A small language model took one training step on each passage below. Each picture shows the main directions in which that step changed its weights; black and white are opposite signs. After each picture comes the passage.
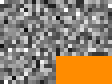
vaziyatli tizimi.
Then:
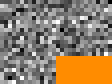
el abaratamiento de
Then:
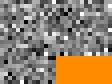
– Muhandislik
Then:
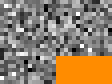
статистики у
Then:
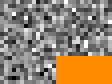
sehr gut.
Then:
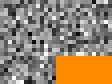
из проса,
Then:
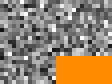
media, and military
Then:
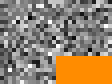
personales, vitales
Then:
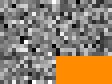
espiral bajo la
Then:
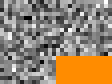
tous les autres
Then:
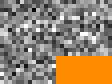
misschien in de
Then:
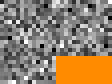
Cela a conduit
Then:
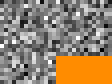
boshqarishda zamonaviy
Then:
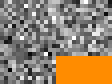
resistencia armada
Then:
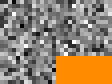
«Bypass» und
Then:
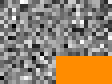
: le danger
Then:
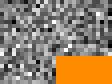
yang bersih.
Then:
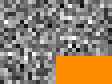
A Review. En
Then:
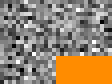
niveau stelt dan
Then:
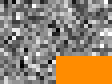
the study is to study and
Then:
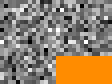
- Foydalanishning
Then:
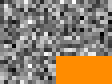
sind. Ethischen und
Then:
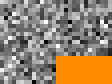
na secretaria do
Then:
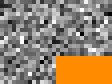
sportni yanada
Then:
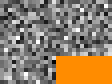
el nacimiento y a
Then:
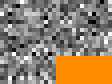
Uning uzunligi 9
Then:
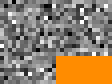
quyidagi qismlardan
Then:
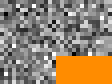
exercida pelo
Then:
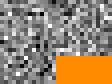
до чего я мог
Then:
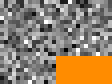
strongly influenced
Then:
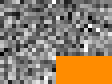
pedagogical support of
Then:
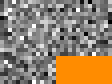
etip kelgen.
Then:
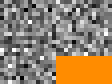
chaque appel
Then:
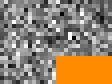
forma rápida e
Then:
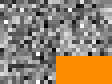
a isso, há
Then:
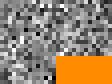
qozongan edi.
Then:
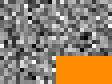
interne delovne
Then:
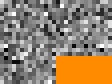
свободно в
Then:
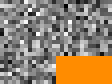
wzrasta i
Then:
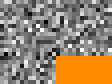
membentuk Dinas
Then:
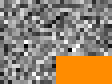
ampliam condições de
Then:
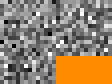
element in education,
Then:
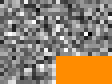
y del Caribe de
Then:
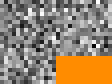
olan Türk
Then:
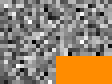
а также возможности
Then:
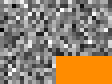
4; Kevork
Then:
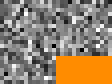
tahlil qilish va yaratish
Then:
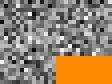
las condiciones de la
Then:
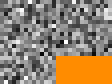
emas, balki
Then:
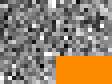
– Minister of
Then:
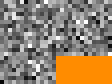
Paulo de Melo
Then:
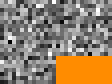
generale: managementul,
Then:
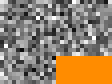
the ao Verço/
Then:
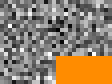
و سبب
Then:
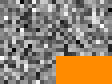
Oliveira e
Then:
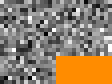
la interacción entre el
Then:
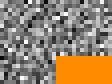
va tanqidiy
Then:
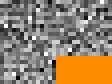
y entendiendo que
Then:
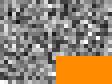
O principal fator que
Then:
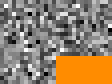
сама идея
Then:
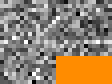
reducir este
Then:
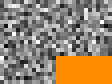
los días utilice
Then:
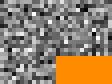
norma hukum,
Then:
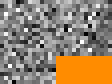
a atuação de
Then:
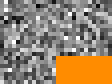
legalization. In
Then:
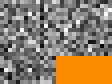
после начала
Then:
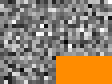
cívicos é um
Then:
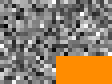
to hozirgi
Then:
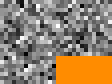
mit Briefen
